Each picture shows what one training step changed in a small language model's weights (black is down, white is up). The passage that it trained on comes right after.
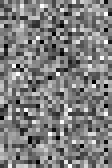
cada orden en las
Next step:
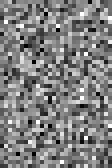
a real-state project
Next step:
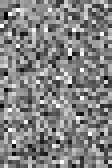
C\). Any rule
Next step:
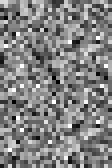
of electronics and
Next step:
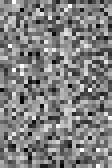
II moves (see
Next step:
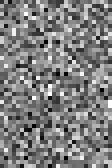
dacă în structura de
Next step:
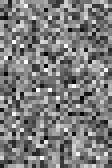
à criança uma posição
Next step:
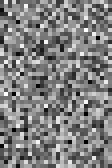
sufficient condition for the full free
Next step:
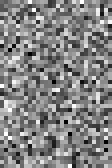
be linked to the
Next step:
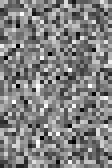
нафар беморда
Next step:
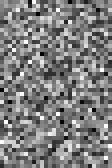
and their widespread
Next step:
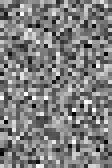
5. In this section, we
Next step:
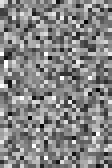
приверне увагу
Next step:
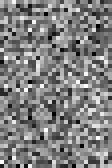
lead to some contradiction.
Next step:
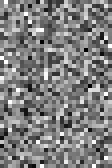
we focus on proving
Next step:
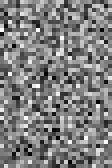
el punto de vista
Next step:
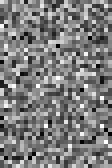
upon the real part of
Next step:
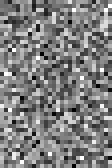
and the likelihood of
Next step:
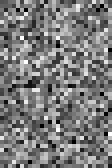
circle (3pt)
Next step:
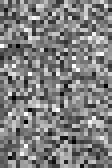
realizada análise de
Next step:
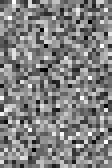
Minusinsk example).
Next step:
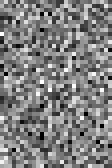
following elements of the polynomial ring
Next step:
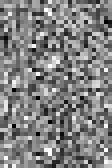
público, significa
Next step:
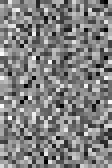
\bigskip \centerline {\bf
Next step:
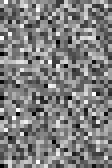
exactly this difficulty
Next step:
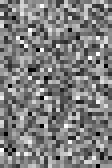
e promover conforto
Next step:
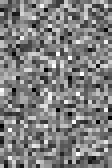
od Beograda.
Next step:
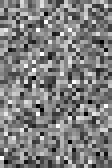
at all. A similar indicator
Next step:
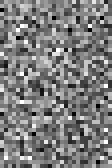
problem*. Untuk mengungkap
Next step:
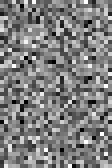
kanallar, suv
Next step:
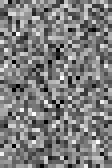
місце серед
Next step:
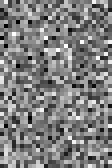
objects of $\Cal
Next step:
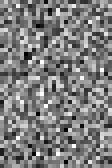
the giant component of
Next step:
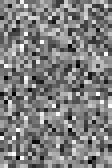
coupling constant spectrum of
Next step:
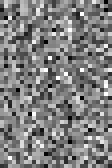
of $\scrC$ at
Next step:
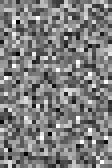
Hence, \begin{align}
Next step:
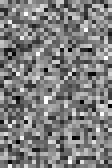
kelmaslik. -
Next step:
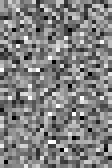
\v$. Regarding
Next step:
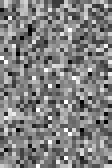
of $R$ such that
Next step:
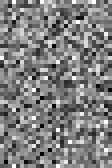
lor desiri».
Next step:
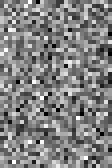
and \begin{equation}
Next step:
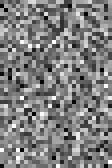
the following; section 3 presents
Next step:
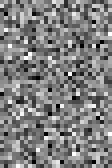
авлоднинг бир
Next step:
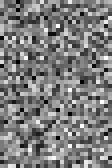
- Bashan, Y.,
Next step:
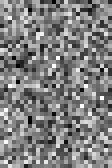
is not simply the value of
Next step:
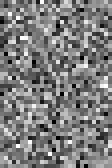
Buyer ke-j
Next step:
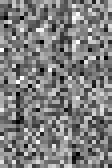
monde est une vasque
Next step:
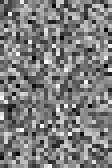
yonidagi stulga
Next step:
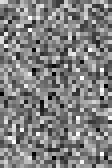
the previous term and the third
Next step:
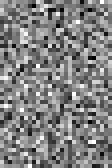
de valores sociales,
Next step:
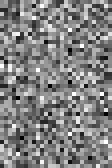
o'ylab yurgan
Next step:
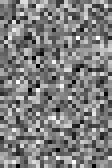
equilibrium point
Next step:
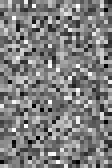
there exists $n_1
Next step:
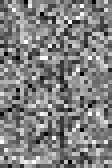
en pueblos y
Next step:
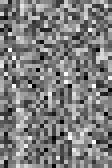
con altas dosis de
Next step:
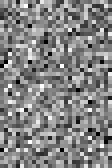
that $\delta(H)
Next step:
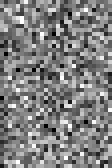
groepen streven
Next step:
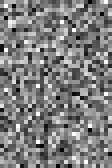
$p$-tuple of
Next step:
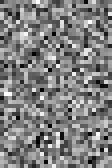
nashrlar o'zbek
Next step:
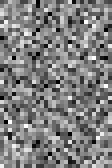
formula: \begin{eqnarray*}
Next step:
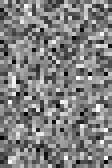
ein Gitterpunkt
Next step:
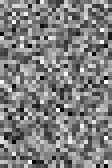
and Davis F.
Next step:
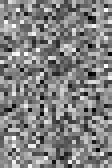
\emptyset$. We put
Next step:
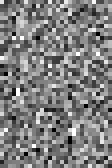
of Integer Sequences
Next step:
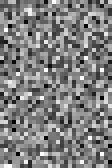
elements of the first row of
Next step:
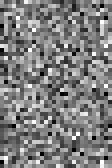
bieten eine grosse
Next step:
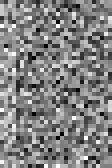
\begin{itemize} \item
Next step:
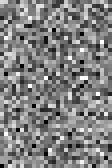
the maximum and average
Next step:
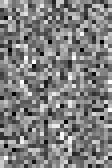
of the following: (1)
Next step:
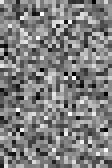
enfermedad, tanto
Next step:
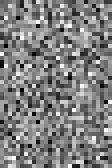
möglich, weil
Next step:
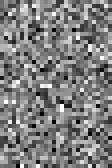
control parameters are necessarily
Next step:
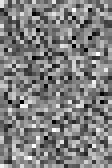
показали, что
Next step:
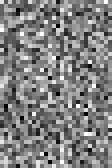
asosida rivojlantirish,
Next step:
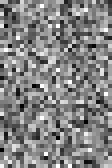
ega va kesim
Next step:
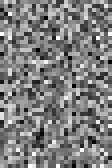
coefficients of position vector in the
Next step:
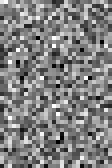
the Laplacian in
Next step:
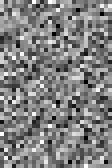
0$ — виникає
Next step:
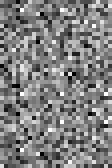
проф. С. Б.
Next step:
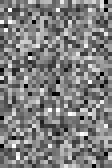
need to rephrase
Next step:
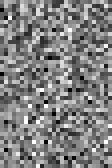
of $\oc$ are
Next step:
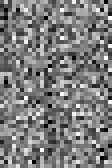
submodellen, het
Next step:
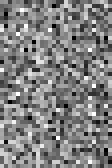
Sendo utilizado um
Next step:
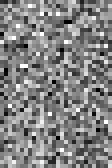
In het eerste geval
